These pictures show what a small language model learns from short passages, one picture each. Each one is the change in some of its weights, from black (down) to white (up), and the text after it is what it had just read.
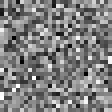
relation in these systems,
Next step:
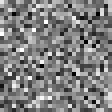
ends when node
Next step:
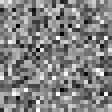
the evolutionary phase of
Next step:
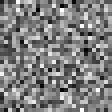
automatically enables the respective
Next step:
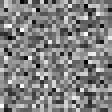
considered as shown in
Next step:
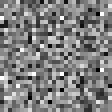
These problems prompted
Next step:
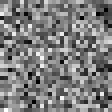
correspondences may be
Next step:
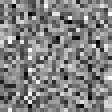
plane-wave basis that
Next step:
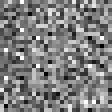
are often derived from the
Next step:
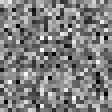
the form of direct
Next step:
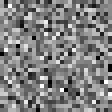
relations between entities may
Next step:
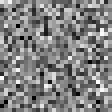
the interface (figure
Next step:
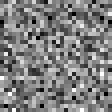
der Horst},
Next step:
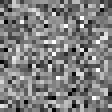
According to Mankiw
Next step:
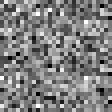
the gauged
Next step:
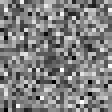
and is trained to connect
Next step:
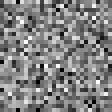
vanishes, so that the
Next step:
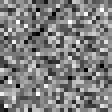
were numerous political
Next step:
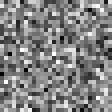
recording is made of
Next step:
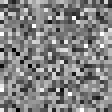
Tasks in
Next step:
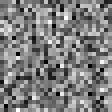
the plasma through the
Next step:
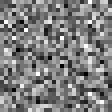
surface is obviously:
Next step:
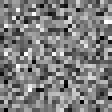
particle at different times.
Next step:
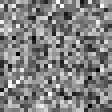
the corresponding quiver representation
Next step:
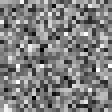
as a cosmographic
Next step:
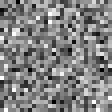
with different speeds and
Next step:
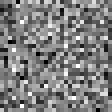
dipole and tensor operators do
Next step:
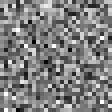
and for students who in
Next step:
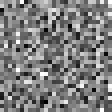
for three of the line
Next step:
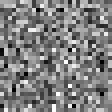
point of view and for
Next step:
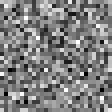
of the project and the
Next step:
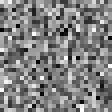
the conversion of a
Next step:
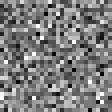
allows these unique characteristics to
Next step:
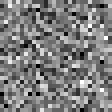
sealed in a
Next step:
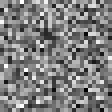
as, for example,
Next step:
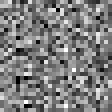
our current implementation,
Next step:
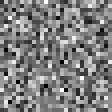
beginning of the expansion which
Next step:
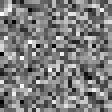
are regulated by a
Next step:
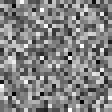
Therefore the formula in
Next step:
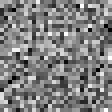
both schemes to estimate theoretical
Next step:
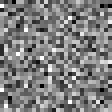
perceives an
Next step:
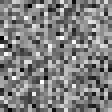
1. Platform
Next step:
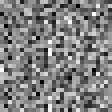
between The University of
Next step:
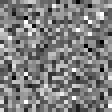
S2 Head of
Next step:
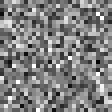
because the required gas density
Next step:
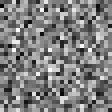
with the stage number,
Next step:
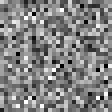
the second inequality from the
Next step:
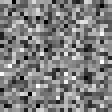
noisy communication channels --
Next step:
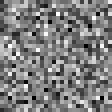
since the SNe in
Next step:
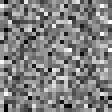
Federation strategy that is
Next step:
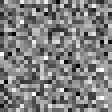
quantities spread throughout the year
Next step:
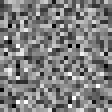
dashed lines} mark the
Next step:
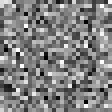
excellent avenue
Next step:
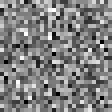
for each type of the
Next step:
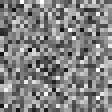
related to the imaginary
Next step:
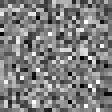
by the bulge
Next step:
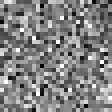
ability of subordinates
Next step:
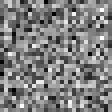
need to emerge from
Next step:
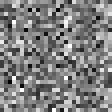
photometric data on
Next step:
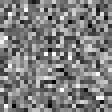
their number density as we
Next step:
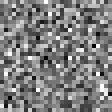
value of the averaged
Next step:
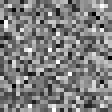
correct answer for lens
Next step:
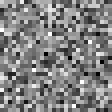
for their awareness of the
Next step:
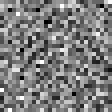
analysis. The following measures
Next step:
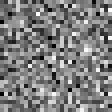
Now, for all
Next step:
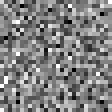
including quantum wires
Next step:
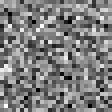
environment that meets the
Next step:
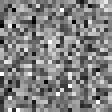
to either the entire image
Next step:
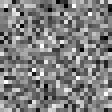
across Australia
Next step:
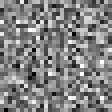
be thought of as
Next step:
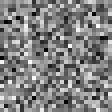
The Weyl scalars
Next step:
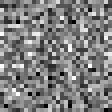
p \text{ with
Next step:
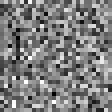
correction). In this
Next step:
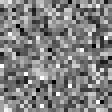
the potential location of a
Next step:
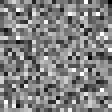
of toxicity is
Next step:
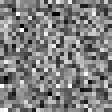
is a wide range of
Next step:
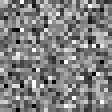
in support of transitions to
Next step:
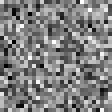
make sure they
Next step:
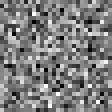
attractive in terms of
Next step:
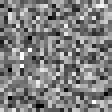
polar distribution function ($\uparrow
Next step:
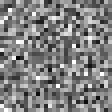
C factor (the ratio
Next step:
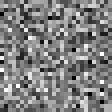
been a dramatic
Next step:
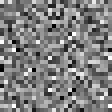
And it is these formed
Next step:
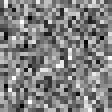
relations and the introduction of
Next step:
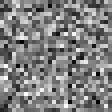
consider **meaning**
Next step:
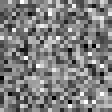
are collected from the fuel
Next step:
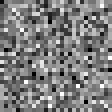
boost vector in the
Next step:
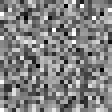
of A δ and
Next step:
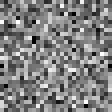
and retrofitting
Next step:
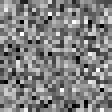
*iPhone 6
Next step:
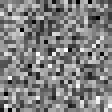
To proceed further on,
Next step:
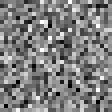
the structure between the state
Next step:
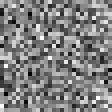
event points according to the
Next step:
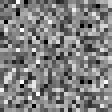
framework of the covariant
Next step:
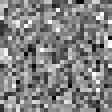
the beam peak current from
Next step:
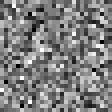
derivative term. When the
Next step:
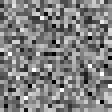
They found that the mean
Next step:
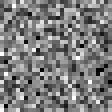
correspondence arises from the
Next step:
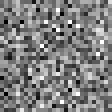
space read, respectively,
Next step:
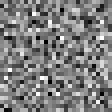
attractive interactions between
